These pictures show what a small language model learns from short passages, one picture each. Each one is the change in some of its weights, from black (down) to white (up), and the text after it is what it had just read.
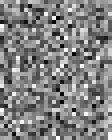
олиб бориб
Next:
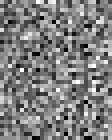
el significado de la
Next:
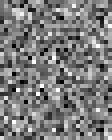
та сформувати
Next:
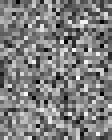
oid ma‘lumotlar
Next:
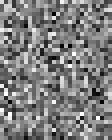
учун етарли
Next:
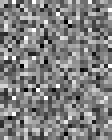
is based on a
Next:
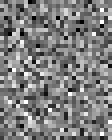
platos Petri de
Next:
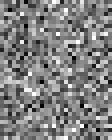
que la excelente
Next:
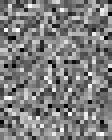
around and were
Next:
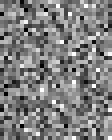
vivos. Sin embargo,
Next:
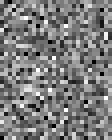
realizada através de métodos
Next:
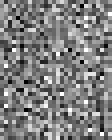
BERBERES —
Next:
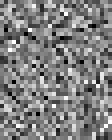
tabiiy muhit bilan
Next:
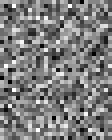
Key words:
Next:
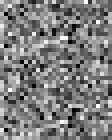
медицинский университет
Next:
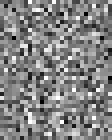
life process. In
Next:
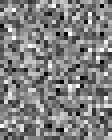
dalam investasi emas
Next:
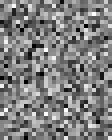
o paciente como na
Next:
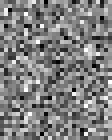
de Comunicações e
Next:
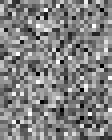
mehr ko‘rsatish va
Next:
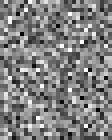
Gʻulom nomidagi
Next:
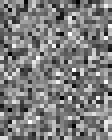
роботи повинен
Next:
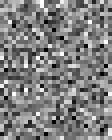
воситаларига ва
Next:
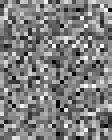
На основі аналізу
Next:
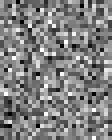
(доступ к
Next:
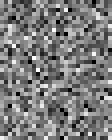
механізму до
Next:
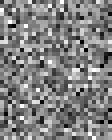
Ushbu suhbatlarda
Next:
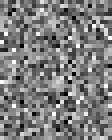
бериш орқали
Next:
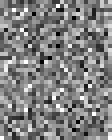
ПЗ є тестування
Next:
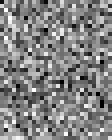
dalam perkembangan
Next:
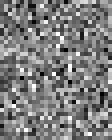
Именно сущность
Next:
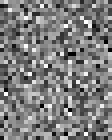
A educação a distância
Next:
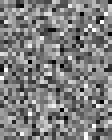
работы; 2.
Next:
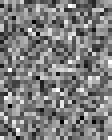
чергу «за
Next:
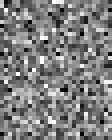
tezlashtirish. Erkin
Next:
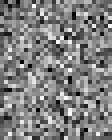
begona o't sifatida
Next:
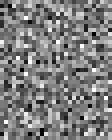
e se apresentam com
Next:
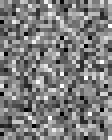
informações armazenadas
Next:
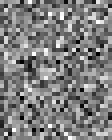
durante a doença do
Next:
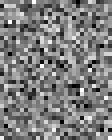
разработок Ло или
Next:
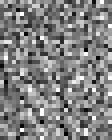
nous demander dans quelle
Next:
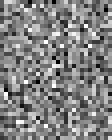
de afwezigheid
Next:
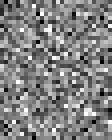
1 ta o'tov
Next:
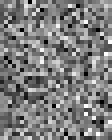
pregunta permet
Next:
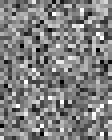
Bu makale açık
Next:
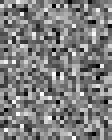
Características generales El
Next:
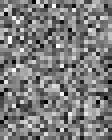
bolaning egoistik
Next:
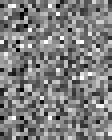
do Estado do Paraná
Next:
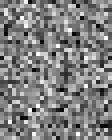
ko‘chirish yuz
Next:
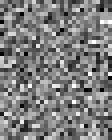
o fungování
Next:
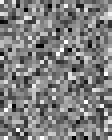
compreensão sociológica, na
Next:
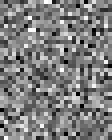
contamos y a su vez
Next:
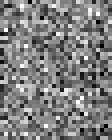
психологических проблем?
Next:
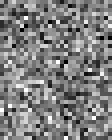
o dezbatere
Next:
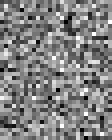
"public administration".
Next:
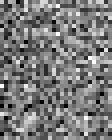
4% no lo hace y
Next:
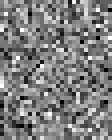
se diferencia esencialmente
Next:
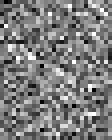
Gambar 6.
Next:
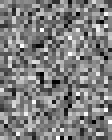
IUT (3
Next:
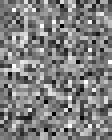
o'xshash masalalarni
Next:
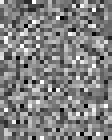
medicina unchalik
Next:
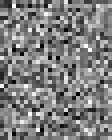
incorporación de agentes sociales
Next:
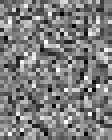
peringkat kecocokan
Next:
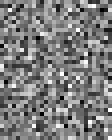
excesso de peso.
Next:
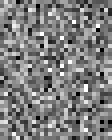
The analysis reveals the
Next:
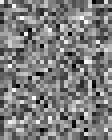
das tecnologias, levando
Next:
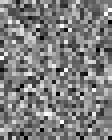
% dos entrevistados
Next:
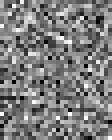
disposiciones”, según reza
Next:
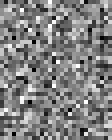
de scriitori
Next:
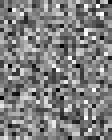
past o‘quvchilarni
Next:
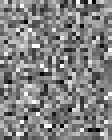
on Orange Technologies
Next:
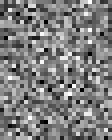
dilihat dengan nilai
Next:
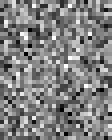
ega bo'lgan davlatlarda
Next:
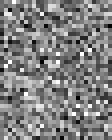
qarzlardan qutulish
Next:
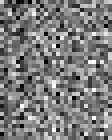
vínculos entre
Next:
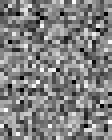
in PSCA gene
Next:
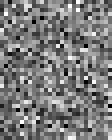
sigilo da empresa.
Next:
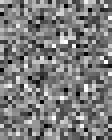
x + y \leq
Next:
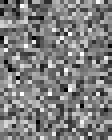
bo'lib, uning
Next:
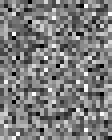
transformação social não pode ser
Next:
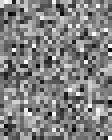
و حرفه خود
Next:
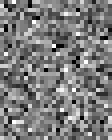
безпеку й
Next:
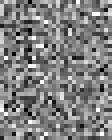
Salt for Leather
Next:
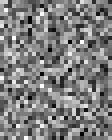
jest w dużej
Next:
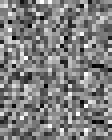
de recreação e
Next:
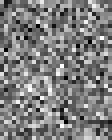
apresentar a construção e
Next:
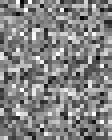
Donde $$F
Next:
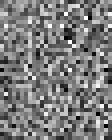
Möglichkeiten gibt
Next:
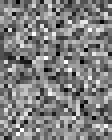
oid tushunchalarni
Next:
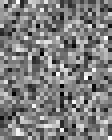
bei Patienten mit
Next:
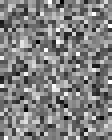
o desempenho escolar como o
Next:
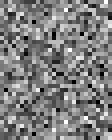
дробів дуже
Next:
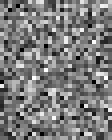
tipo de uso que le dan
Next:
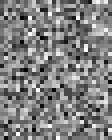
in Vedanta,
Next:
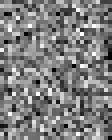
yana bir buyuk
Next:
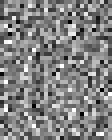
period: - is
